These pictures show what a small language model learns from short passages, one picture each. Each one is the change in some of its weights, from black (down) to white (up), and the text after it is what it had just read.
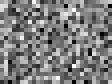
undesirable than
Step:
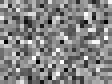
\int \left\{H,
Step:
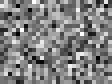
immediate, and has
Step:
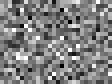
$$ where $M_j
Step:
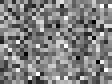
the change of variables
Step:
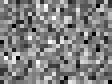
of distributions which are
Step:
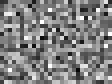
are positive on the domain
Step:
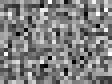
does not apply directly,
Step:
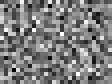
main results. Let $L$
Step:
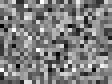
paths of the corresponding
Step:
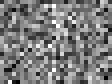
r$ anew starting from
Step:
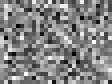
large deformations. This
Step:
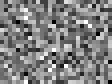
of the stacky fan
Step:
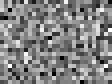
are labelled $h$
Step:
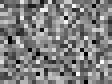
is terminated when the
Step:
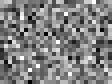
from the separation of two
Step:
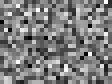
now well known, the
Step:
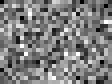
(\ref{fmu}) has
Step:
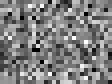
notice that this algorithm
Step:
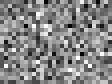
orbits. These
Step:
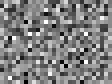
bottom the graphs
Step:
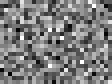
pruning at node}
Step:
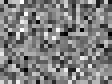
at slot $t$
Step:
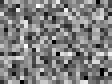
NP-hard and
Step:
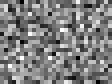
is isotropic. We
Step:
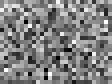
the processed profile
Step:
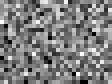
all the structure seen around
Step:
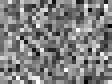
corresponds to outliers
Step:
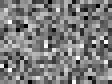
{\em target}
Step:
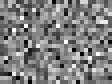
(when $X$ is
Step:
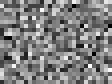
are isomorphic. As
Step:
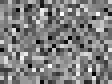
related to each other,
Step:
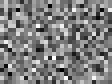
slices taken along
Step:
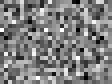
they take into account
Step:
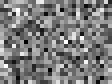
number of droplets which
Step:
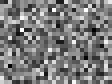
GMDD of the
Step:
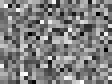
reduce or eliminate
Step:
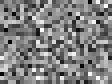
this discretisation is
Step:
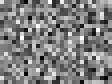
fixed resolution representation error or
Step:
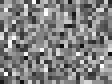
in identifying the
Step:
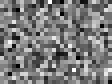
not among the numbers
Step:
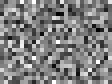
that by induction we are given
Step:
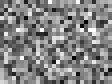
\theta $, where the function
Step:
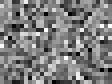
$\alpha$. The total
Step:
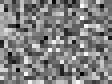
in plasma magnetic
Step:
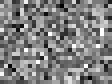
$\tilde x_3$. The
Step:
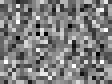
eigenvalue of the matrix
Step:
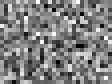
and inter-sublattice
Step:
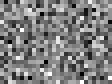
natural, faster
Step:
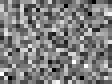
coincides with
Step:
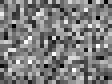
similar mass, suggesting
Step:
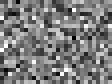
The parameter values corresponding to the C
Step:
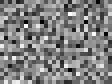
Ajisai used in this
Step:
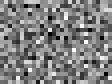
only connects operators
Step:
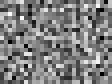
has been studied for
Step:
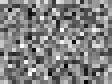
SMEFT does not
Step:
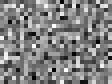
secret bits remain
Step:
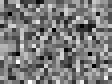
incorporates VQC
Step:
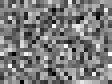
and gate errors on the
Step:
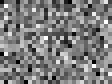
RFB conjecture not
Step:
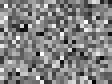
\sum_i a_i
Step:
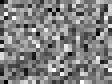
of real completions covers
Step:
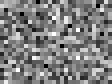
of gas particles. If
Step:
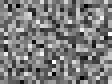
transition occurs at
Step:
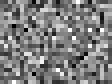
we use the fact that the measure
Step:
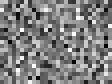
to Seiberg and
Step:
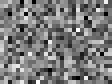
structure with Ag paste
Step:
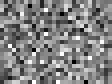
and they are entirely
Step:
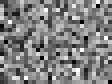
However, thirdly,
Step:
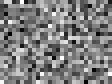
a 78 km increase
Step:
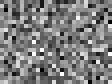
masses subject to the
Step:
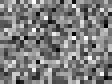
Now we suppose that
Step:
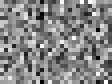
\rangle $, where $\delta
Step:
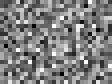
initiate the study of
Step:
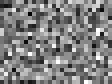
case of a piecewise
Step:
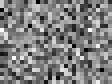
the equivariant map $g
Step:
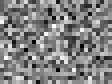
the zero modes. We also
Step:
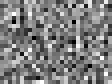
function $\Psi(v \cdot
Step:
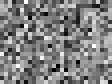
$j\neq i$ and
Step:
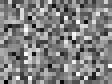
if $F$ is bounded
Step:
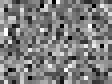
of commutative group
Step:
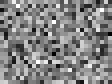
mean of all the n-gram
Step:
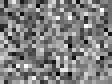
the CSR wavelength
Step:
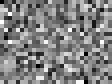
international standard in low
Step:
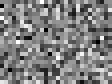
two solar masses,
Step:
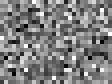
London, UK
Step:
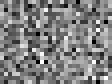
interaction operator corresponding to the
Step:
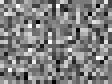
that every signal processing
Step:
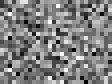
be theoretically more
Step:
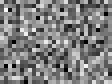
small probability event to be
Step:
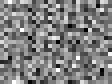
Rev. Lett.
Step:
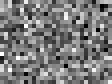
$b$-range and different
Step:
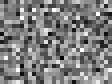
We would like to thank
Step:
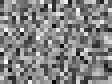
every vertex $v\in
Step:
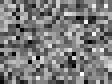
a symmetry breaking
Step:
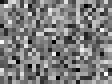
recorded at room temperature
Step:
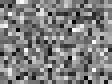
Namely, consider the
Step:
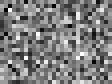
and the synthetic
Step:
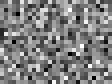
value and does not involve
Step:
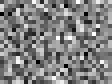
the different algebras obtained for the
